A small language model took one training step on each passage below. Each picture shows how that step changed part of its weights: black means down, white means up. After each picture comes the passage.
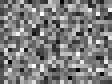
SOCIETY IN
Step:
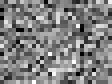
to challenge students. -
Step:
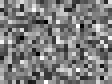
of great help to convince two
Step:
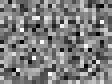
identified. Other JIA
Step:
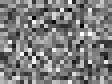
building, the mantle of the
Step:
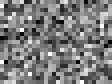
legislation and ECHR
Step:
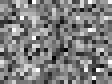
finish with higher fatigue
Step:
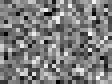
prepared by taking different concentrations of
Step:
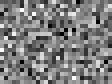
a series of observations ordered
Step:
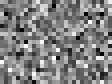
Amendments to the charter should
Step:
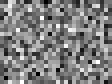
adequately insured, these
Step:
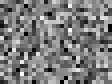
show that data reduction performs
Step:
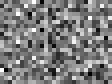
ha⁻¹ with a mean value of
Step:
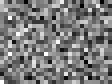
and diagnostic procedures,
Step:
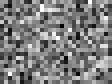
getting increasing attention in the literature
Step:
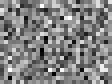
supports idea generation, which is
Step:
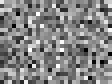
These gratings show great promise
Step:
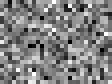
using colony-forming unit
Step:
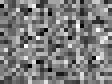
but still significantly ($p <
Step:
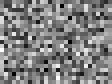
the design of the OOP
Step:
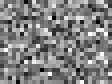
Miriello and
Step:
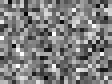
which located as a set close to
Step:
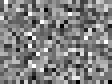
that the participants expected the nurse
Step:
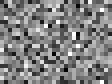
shorelines to bring a
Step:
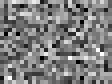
ratio in adults^[3].
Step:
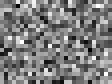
acting against her principles. I
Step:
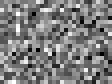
20 d after the last spray.
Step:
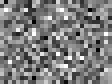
and elasticity profiling,
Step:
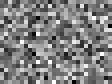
had a car. It was the way
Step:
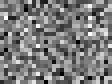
Pediatric department
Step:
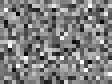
in middle cingulate and
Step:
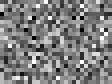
and the rationale for the assessment
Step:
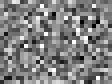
moments. To all my
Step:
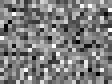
that consonant also form
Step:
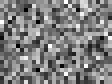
based on their frequency in a document
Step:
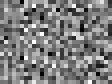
feeding. Routine herd
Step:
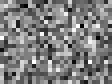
of the submissive,
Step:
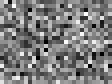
ensuring the implementation of the tasks set
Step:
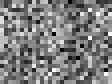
the original when recognizing the defect
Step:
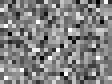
regurgitators are intermediate in
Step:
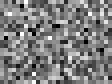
The data collected was simply
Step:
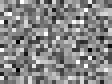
prospective teachers the opportunities for the
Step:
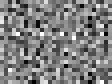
transport model to initialize a
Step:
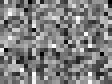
Kedawang Village.
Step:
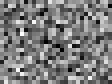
By developing Buckley's
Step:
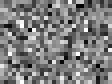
set of recording environment programs was developed
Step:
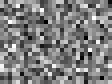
States could convince these
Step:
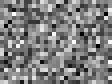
that the most common isolates among
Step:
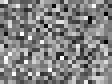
perform Tune (check the
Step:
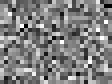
of raw material involved in the
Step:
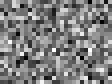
spectra of ligand and
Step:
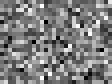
of a circular drumming
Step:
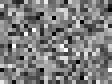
thousands of pages of
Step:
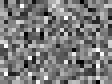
and wood brickets.
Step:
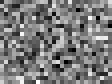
handed off to a tool like
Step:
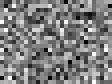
a shared ground between them:
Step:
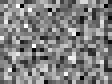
adsorption ability of
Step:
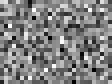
from Thursday September
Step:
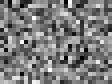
processed in different ways according to the
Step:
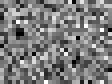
Proximity to residence 7
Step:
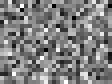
compartments (p <
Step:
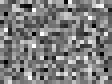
manufacturing system (FMS). The
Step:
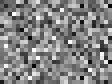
Extension to the Second
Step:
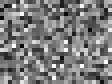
Transferability is a subset of
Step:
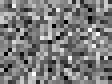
show that tracking data and
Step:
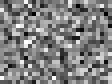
test dataset 1 for different feature extraction
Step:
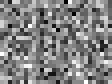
existing approaches to forecasting
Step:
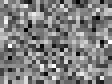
and Elizabeth
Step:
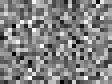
informative consent; male and female
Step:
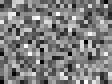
four groups of Control,
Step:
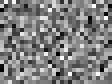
related to farm size.due to
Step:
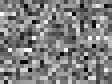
curriculum literacy while continuously
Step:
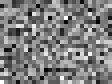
and S.T. designed the
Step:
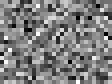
been gradually changing, but
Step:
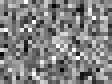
determine which edge pixels should
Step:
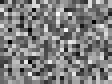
to note that the tourism industry
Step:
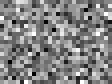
gender mainstreaming Short
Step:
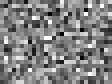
robust precipitation record from
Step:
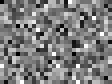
outside of the setting of
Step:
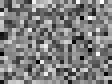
limited samples per class. 3 Method
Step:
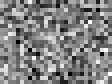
Autocratic leadership
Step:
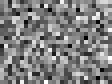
acids are found to be active,
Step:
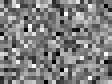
media channels - Publishing
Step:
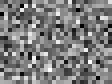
hand, the specifications established by the
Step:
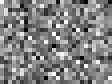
look for ways to practice and correct
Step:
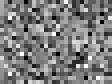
and performance in the semantic tasks
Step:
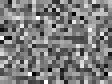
aims to analyze the influence of the
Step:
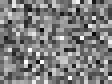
can be eliminated.
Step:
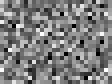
got cheaper,
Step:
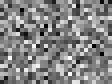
participants Characteristic Total participants
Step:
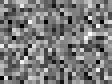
electron absorbing a
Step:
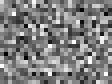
reading enhancement and some are about
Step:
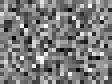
to useful features. In our method,
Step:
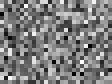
included these to support our rationale
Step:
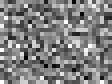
for customer-merchant communication
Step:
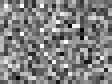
gives reason to take social
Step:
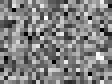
methodological solution to these problems facilitates
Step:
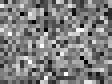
distributions and observed CCN
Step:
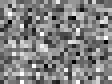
is part of a project that aims at
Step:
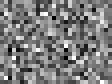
inhibition [5]. That
